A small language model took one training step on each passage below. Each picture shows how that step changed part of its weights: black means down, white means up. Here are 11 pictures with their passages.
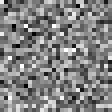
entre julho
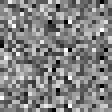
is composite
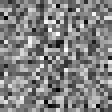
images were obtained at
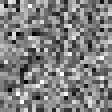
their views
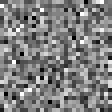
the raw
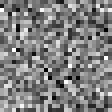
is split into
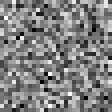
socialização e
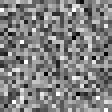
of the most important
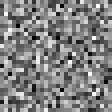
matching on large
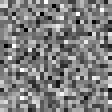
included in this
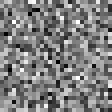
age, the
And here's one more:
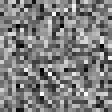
- A grid
